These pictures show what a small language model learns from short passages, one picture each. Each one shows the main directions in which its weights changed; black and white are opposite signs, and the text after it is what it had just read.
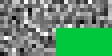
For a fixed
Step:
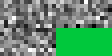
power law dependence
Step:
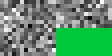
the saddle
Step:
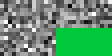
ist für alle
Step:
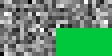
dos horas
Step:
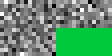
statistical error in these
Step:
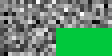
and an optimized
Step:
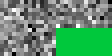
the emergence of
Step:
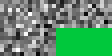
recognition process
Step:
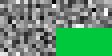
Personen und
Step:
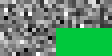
things, to
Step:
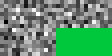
of the dimensional
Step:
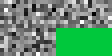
note that this same
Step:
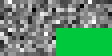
que las muestras
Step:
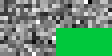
article tells
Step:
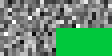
dado programa
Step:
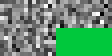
solution. In the
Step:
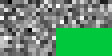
costo que
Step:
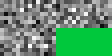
and solar neutrino
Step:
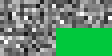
pulse, 5
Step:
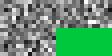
thank support from
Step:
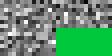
importância total do
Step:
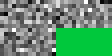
\quad k =
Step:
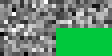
in reduction of the
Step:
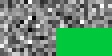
Recent experimental
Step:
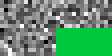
that in most cases
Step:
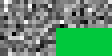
produced by an
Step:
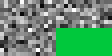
a consequence,
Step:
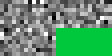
outil et la
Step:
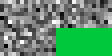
system is built
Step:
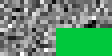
MEs have not
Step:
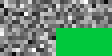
la de los
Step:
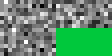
already provided a number
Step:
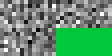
spectra and branching
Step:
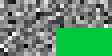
distribution - complete
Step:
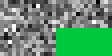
the Research Program
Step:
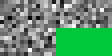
three EnSF
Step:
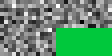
modelos de
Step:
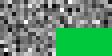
spectra from an equivalent
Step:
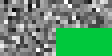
on the first
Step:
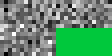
that greater
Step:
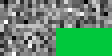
by a sharp
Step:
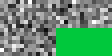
analogs favor the
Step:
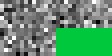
case the front
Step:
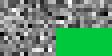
the existence of
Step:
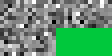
та методи
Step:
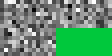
os momentos
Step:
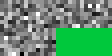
of porous
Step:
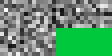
implied. The
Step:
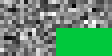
apenas um
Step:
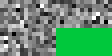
0.45 standard
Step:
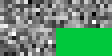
masses at the
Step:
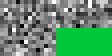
ярим бута
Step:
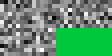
we may want
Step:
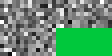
derived here from a
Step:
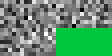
velocities and
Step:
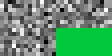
süre Türk
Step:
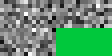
a young
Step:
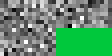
the relatively large number
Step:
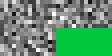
to lift the
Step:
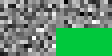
point, a higher
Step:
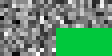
iniciales, lo
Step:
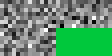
nacionalnom i
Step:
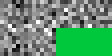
jet energy corrections
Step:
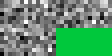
The slope of the
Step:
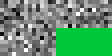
the main mixing
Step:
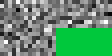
Did John
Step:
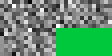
medio de
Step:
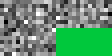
caused by
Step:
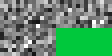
va kelajak
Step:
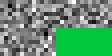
науки в
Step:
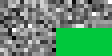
the exact shape of
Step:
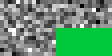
pair of nodes
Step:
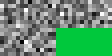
theories. There may
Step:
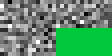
model was not
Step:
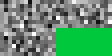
significantly with the increase
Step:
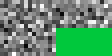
of a version are
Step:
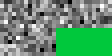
for primitive
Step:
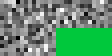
этого может
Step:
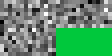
sinais e
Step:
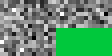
the economic
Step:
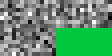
publics et
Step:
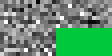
and applying the
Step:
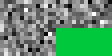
groups. Next
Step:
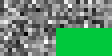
the commutator
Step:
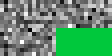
to produce a
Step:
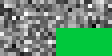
conclusions. We
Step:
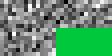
on metrics
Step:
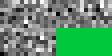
The length of this
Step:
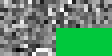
va unga
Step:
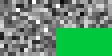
una escalera
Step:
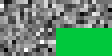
techniques. This
